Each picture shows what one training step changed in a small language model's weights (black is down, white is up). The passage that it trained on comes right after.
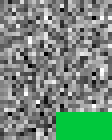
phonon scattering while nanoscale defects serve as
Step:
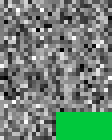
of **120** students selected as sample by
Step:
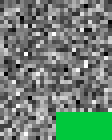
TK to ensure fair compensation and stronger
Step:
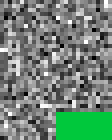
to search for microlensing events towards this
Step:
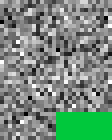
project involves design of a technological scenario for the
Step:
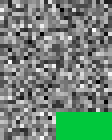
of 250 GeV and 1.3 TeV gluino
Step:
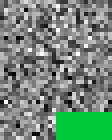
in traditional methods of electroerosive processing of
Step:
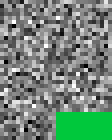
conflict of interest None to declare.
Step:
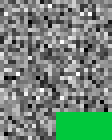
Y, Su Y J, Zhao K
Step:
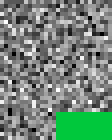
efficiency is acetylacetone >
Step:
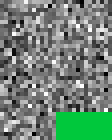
into the lower layers is not able to drain out
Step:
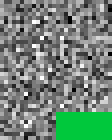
hinting that the recombination processes might be
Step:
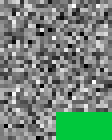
are constant with time for all the four realizations,
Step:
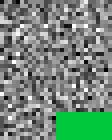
comply with the specified string format, and can be
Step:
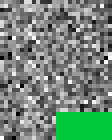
order to fit in (Shong, et al.,
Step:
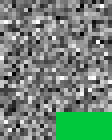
requirement for any potential clinical decision-support tool.
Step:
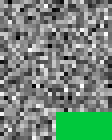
also grounded it. The relationship between the healthcare
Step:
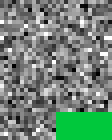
justified at hadronic scales and that all corresponding
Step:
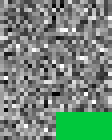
of interest No potential conflict of interest has been reported by
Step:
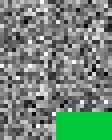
• Public procurement still not focused
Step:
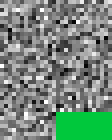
pre-industrial state for (b) the
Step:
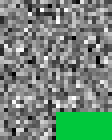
mice in each group = 10 Duration of test
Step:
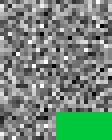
recognition and guide structure–activity relationship
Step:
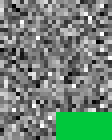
motion on tropical cyclone rainfall
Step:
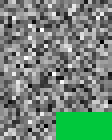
expect such codes to be beacons of light that
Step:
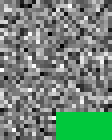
extent to which MEK inhibitors control T
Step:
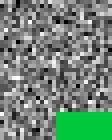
Polytechnic, Dakin-Gari
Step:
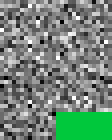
pattern uncovering in NTD
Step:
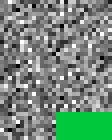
pulp and the kraft pulp had slight differences
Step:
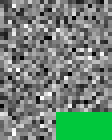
and disagreement rates is further exemplified
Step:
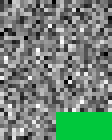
of the tribe Ozaenini
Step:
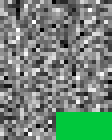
about how to treat hypertension and significantly about
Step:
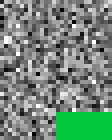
in analyzing the results. BL and KB
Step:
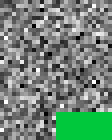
related to film piracy. Thus, this
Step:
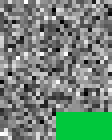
and unstructured meshes (see, for
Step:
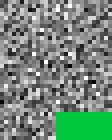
relation to the box. - Provide a
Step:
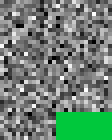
1-s intervals. RC of filter:
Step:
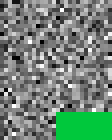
data transmission at different distances are measured. The results show
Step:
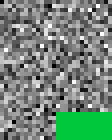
music videos, where both auditory and
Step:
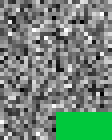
of the plant. The above-ground portions contain
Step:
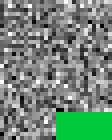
larger separations cross the Hill stability radius.
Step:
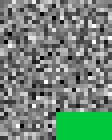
measured fuzzer performance not by counting distinct
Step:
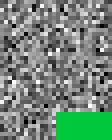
learning at home”. - One school welcomes using
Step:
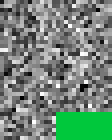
may note many yearly ups and downs
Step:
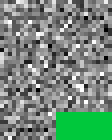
indistinct swollen swollen
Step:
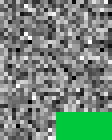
not being updated before the first passage.
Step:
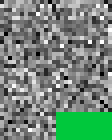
Social Sciences & Humanities, Ho Chi
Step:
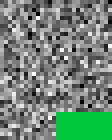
of accuracy and F1-scores across all
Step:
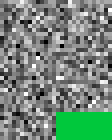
accuracy plateaued, and training was stopped
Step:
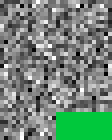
similarity-driven model. It maintains the
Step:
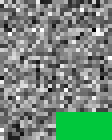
successful convergence during training. It achieved 100% accuracy on
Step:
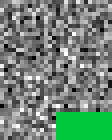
By including a diverse range of roles, the study
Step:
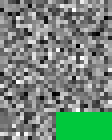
be replaced with a subtree later when the
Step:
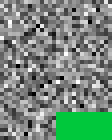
the quadrupole $K = 0$ branch is
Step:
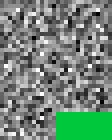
and applications designed to 1) upgrade the evaluation
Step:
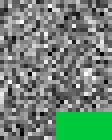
polarized flux, owing to the effects of
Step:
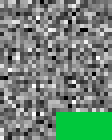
will help us answer the following questions with respect to the
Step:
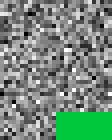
though in practice this will not be required to establish agreement
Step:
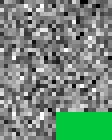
competitive advantage would become more positive when environmental
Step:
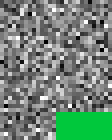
or their parents. She noted that children use
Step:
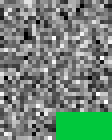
it properly according to the needs of the target
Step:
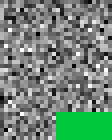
of artificial intelligence and blockchain is the ability to
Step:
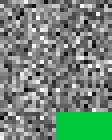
economic, political social and educational spheres. Most
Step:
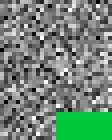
to noise type Table 4. Data treatment phases, statistical
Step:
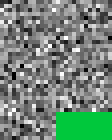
dies in a small store room of a small
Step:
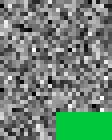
the same country, while possibly reducing in some cases
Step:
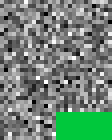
size grows phase by phase. Most cube
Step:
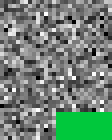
(swine diseases field diagnostics toolbox)
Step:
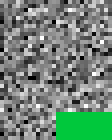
International. D3410M - Standard Test Method for
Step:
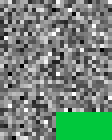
change. Such dialogues are inherently
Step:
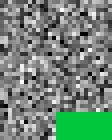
both of reaction to a corrupted establishment and
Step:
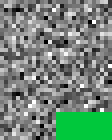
choices (Career Professionals of
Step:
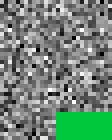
diagnosis of neurofibroma.
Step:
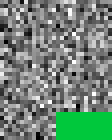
whereby blue hollow triangles and black
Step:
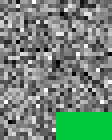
we have already started to experiment with continuous control agents that
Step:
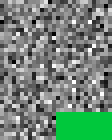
in Table \ref{tab:results1}.
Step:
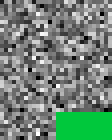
for improvement in Panchayat's role in
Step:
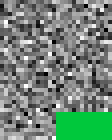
be retrieved and then treated in an inland water
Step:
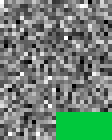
to that from using the whole cohort, or
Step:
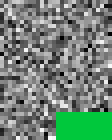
the presence of a realistic level of quasistatic
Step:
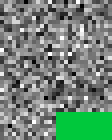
to get the incentive amount because it is too
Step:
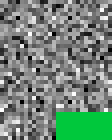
RHIC. \begin{figure}[!th]
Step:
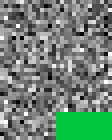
Adverse effects of methotrexate
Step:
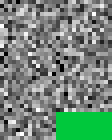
quality factor by an inverse Bessel function Eq.
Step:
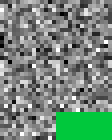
this cooperation is one of the important and necessary requirements
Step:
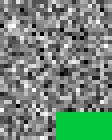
(Thompson et al. 1999;
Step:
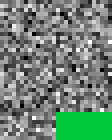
the fact that, the wavelength of the carrier signal
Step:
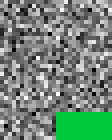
market with the project in the industry. We have found
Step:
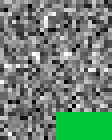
- NSAID: Non Steriodal
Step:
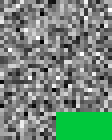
and localized on $S^{3}$, dominates
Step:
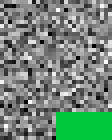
the numbers on the printed map to locate the
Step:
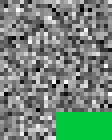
structures using DNA sequencer machine. It has
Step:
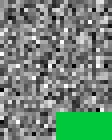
of African ownership intensified during
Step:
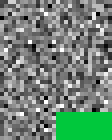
in Section \ref{sec:data_model},
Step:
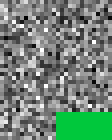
is needed in order to avoid additional GBs.
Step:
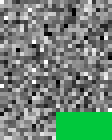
spin susceptibility for certain points in Brillouin
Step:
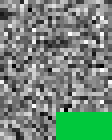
empty categories (should not happen)
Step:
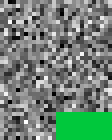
to 1 million vocabulary (unique
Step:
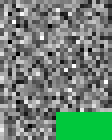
the absolute value of the charge current production divided by the
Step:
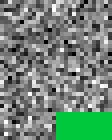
\section*{I. Introduction} About a
